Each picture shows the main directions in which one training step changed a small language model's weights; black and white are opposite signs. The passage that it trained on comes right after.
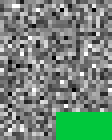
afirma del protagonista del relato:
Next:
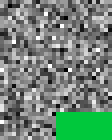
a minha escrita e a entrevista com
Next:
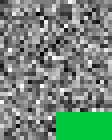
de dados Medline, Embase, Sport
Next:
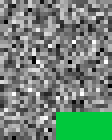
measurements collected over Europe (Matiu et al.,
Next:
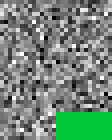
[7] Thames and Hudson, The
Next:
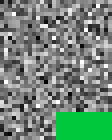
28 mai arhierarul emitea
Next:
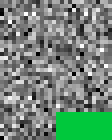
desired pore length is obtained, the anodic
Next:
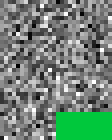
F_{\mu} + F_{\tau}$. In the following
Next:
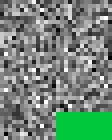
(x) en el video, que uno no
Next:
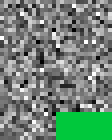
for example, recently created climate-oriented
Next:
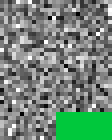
the prototype panel's cells during assembly.
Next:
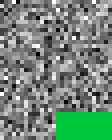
туристской инфраструктуры,
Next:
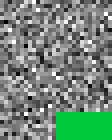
lattice parameter of LSCO ($\approx$ 1.33
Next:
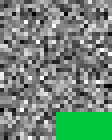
be linked to the presence of multi-generational
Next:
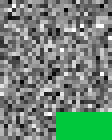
in Dice and 3.32 mm in
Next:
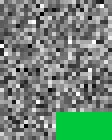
such as the Autonomous Optical
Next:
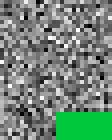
z far away from the wall:
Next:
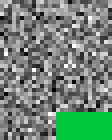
classroom” [7]. In this study,
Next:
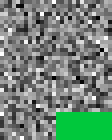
furthest from us are assigned to bin
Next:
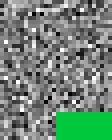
grid support functions (GSFs), such as
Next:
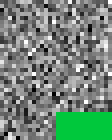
futuras. Por ello, la
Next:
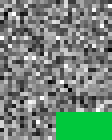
a valence-fluctuation mechanism. Moreover,
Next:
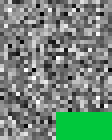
the ELSP. Using the BP approach to solve
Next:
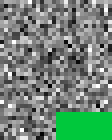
for use on their own – ideally pupils will
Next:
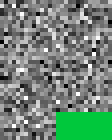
operations are compute-bound, the pooling,
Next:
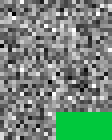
and relative humidity among others, contribute to the variation
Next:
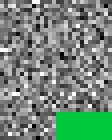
знань продовжує
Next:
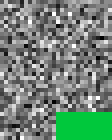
reconfigured by applying an OpenFlow based SDN
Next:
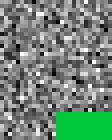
Derained result of RLNet.
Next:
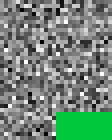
сохранение её культурного и
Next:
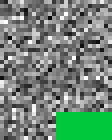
removals were mostly because of deteriorating health and
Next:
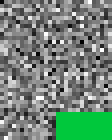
v. Lithuania, sudova
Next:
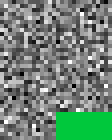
направлениям: 1) оптимизация
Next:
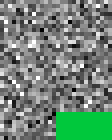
(Shimadzu Japan), using
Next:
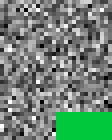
the full information about CMB anisotropies is
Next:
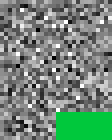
being evaluated. This might be highly relevant in a regulatory
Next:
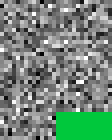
Knight shift is enhanced and the superconducting transition
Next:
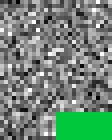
feel good about themselves (high
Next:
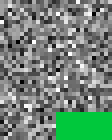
as the basis for the visual presentation; their processing and
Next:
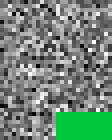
oben' statt ,im Himmel
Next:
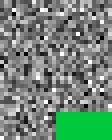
этого явления, четкие
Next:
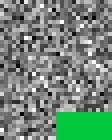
României și cel al Republicii
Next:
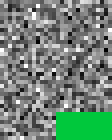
of $\hat{w}(f)$ was required to
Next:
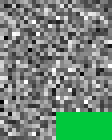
Anketi Alt Boyutları
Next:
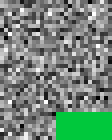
the comparison validates the hybrid method for studies of
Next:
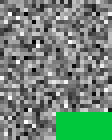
a QSH insulating state can occur or not after
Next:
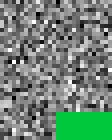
new line started in the form of intra
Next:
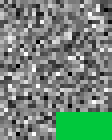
así como la prohibición de nueva
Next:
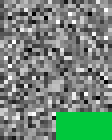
zarur: ularning jismoniy
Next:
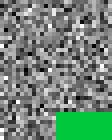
юга полуострова Камчатка от
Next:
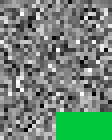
qing'ir yo'llaridan chiqib,
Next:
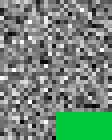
like Schonlein-Henoch abdominal
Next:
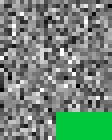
in controlling the wilderness of the
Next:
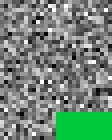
vida e relações interpessoais de
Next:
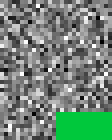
Кахрамонович Sug'urta
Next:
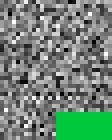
Hybrid Hierarchical Autonomous
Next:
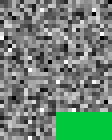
and an instrument or assessment tool may be developed to determine the
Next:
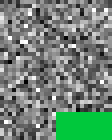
example is the *Takagi curve* (or
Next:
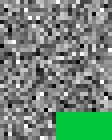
vehicles and their relationship to value creation,
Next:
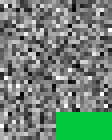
medial lemniscus (*lemniscus
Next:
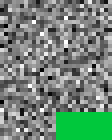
advertisers attract people to be
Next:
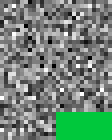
that define the strategy for combating fraud crimes
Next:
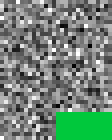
shifting is to the right. ###
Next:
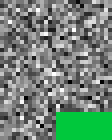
introducing uncertainties. Qualitatively, a
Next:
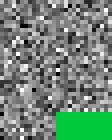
set of routes is zero. The chemical equation of the
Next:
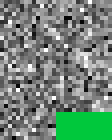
can change over the evolution of the cluster over typical
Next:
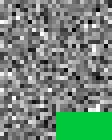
микроструктур согласуется с
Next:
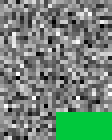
medicine (DICOM) files, the
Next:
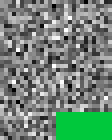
of \acp{IC} from a single
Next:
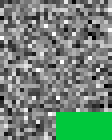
nivel medio, hubo una disminución del
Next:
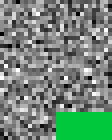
universidades, la pobreza de las bibliotecas
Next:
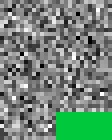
Theorem and $W-$exchange \\ in
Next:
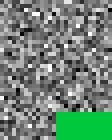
the samples' surfaces have been physically cleaned
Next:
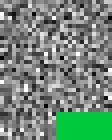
base clamp is seen to be interfering with the
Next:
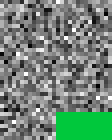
making it easier to validate and less likely to introduce
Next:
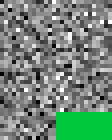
*Poesía y conocimiento*. Joaquín
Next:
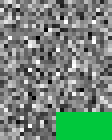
специалистов. В качестве
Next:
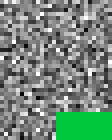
in both statistical range and shape. DINOv2
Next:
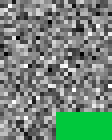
e 5º da Instrução Normativa
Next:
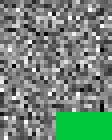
% sus.k препарати 0,25
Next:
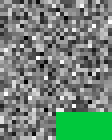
effects that could change significantly the number of produced strange particles
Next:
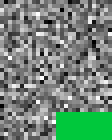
a broca-do-café
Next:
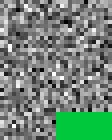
ochib berishga xizmat qiladi.
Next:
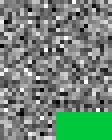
560 Olea/Platanus
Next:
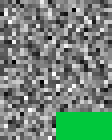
M_\odot$ in the runs with a high
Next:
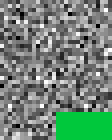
our system, and then provide some preliminaries on
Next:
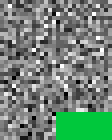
on challenging cases: for Hard questions, we reach
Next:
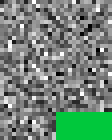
3° resolution rather than 8-bit control and
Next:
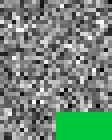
with more facility in preference to the keto
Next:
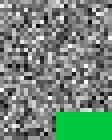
(Cockshell & Mathias, 2010).
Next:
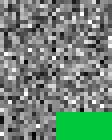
blanket configuration is not provided, since the facility
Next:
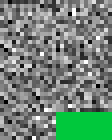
or extra-intestinal disease. There are some other
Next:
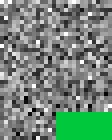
initiate proceedings for recognizing a citizen as
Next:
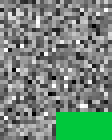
with each other, $|\varphi_1\rangle
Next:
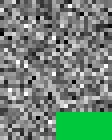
da função (conforme descrição das
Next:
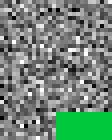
of the fermion and \(A_i\) is
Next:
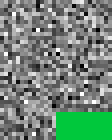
staan de rendemen- Tabel 3
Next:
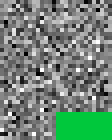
of BATS that is bandwidth-aware task
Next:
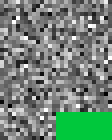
again. Respondents believe that though the exhibition
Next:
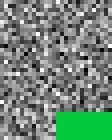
ortho-photograph used as a background.
